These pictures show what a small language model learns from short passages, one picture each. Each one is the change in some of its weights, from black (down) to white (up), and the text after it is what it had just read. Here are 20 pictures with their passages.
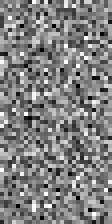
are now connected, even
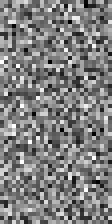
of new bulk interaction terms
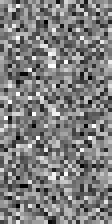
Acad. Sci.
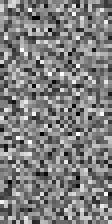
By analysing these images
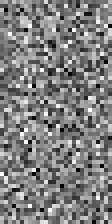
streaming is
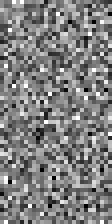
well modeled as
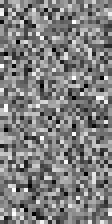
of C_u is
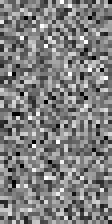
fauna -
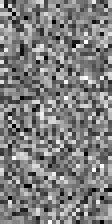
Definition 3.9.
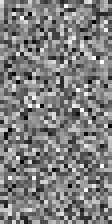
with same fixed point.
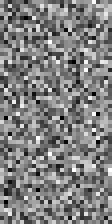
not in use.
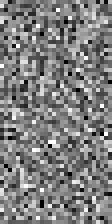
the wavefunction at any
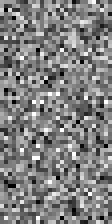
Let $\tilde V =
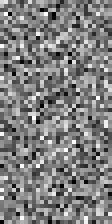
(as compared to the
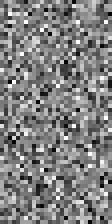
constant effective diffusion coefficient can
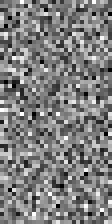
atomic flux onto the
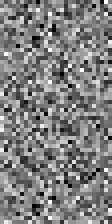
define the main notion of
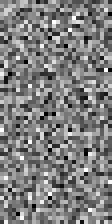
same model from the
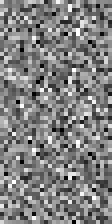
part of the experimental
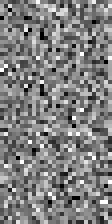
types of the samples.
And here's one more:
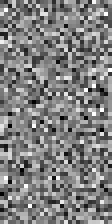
labeled as
